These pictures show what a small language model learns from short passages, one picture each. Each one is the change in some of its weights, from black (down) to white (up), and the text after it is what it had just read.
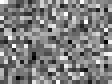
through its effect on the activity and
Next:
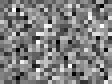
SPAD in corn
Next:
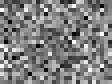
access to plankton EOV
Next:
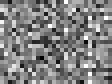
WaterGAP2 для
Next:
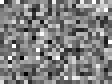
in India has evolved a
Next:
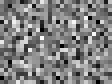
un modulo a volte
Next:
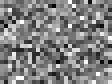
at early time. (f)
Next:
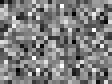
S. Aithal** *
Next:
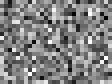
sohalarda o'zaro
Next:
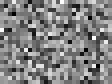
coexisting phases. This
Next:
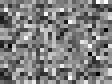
spiritualité à
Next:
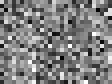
to further criminalize the
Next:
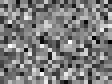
In particular, it allows one to
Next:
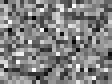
Florianópolis -
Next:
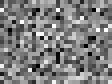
coating Coded value
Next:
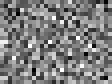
8 & Phatthalung
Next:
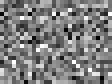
and its input parameters can be easily
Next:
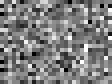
$T_0$ is read
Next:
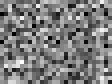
is switched on, this temperature
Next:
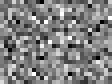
FDO-Standard in
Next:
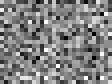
product design, product revision,
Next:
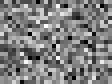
case into Gell-Mann
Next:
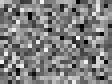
away home: Better understanding
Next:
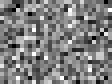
быстро, что можно
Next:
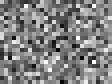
the industrial revolution,
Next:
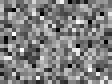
expected because it is verified in
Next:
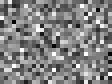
which uniquely and fully
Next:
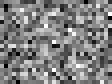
that figure that a horizontal line
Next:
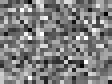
system in a changing magnetic field
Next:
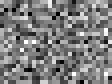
and, more broadly, improve
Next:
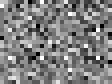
учун актёрлар
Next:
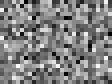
}% \right) \partial
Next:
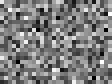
should not be treated as an
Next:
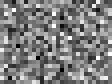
A and E of the form
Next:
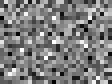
uncertainties. In particular, the detail
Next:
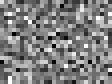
what we detect is this difference of
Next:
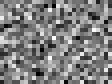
(II) metal ions Hence
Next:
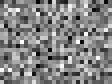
nos n.º 1 e
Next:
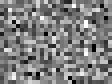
$Q^{ij}$, and one
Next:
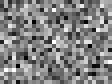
and 1 district of
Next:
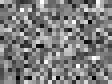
results in a minimum abundance of
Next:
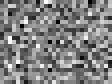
weight summation of detector
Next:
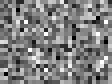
(Amaechi y
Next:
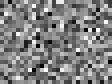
potentially reducing cardiac
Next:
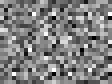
that the upper and lower bounds of
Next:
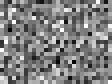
MOWT device.
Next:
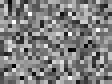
Law for symmetric matrices,
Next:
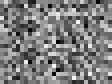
among the study In our study
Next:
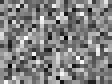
samarali qo‘llashga
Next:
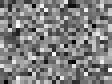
conditions. STM has long been
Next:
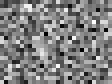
period, participants are interviewed
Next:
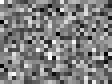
under an external field applied along
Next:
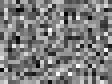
yataklı çocuk
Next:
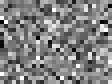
budget execution by the
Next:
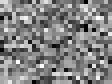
matrices, which is equivalent to
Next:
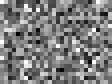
protected from the environment by two
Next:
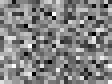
orbital and spin parts of an
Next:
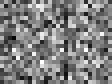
y tipos de materiales se
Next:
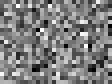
\end{bmatrix} =
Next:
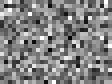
dels paràmetres -
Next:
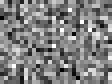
escolar. Estas investigaciones
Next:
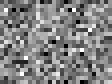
component. While graduate student
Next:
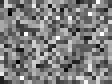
the united notation for the
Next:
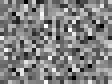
taken data off-resonance
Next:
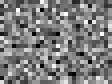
we have carried out direct measurement of
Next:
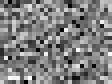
person's name, a search
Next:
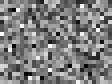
the transition kernel,
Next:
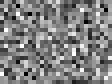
engagement metrics. We
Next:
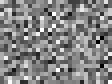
different temporal and spatial scales throughout the
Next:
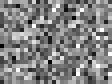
algo extraordinario.
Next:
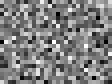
and fetal membranes were
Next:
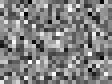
las sospechas sobre el
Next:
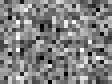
o sistema nervoso
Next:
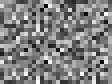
fills a key gap, by
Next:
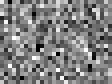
tecnologias para a
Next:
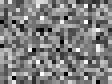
s$^{-1}$, but otherwise it
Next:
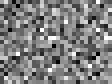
reported similar parameters but higher values for
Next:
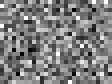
headings whose first characters
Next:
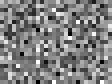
us on Sundays when we
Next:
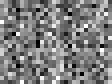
E., Nurboyev
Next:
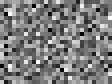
fulfil the dispatch
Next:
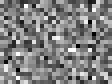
the parameters of two uniform fluid
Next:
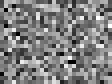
meaning. So, it is
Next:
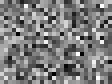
the Key Laboratory of
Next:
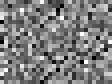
which a relatively low modulus
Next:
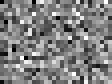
family and friends)
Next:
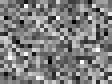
the countries in the Middle
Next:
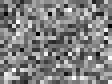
by considering type IIB string theory
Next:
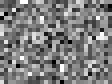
va hatto marhumlar
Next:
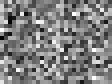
42nd International Conference on
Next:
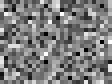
made us wonder about the
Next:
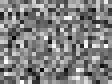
del paisaje,
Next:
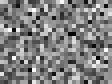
uncertainties are indicated by the shaded
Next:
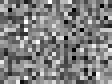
complexity. Latency in this
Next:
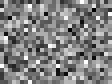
difference between rural and urban teacher
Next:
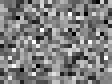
scientists, EU projects and institutions
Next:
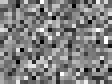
samples, these galaxy types are less
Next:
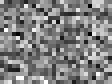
the market system. It is known
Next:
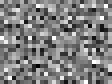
(X to NIR) for
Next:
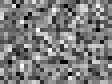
integrates a macro environmental assessment of
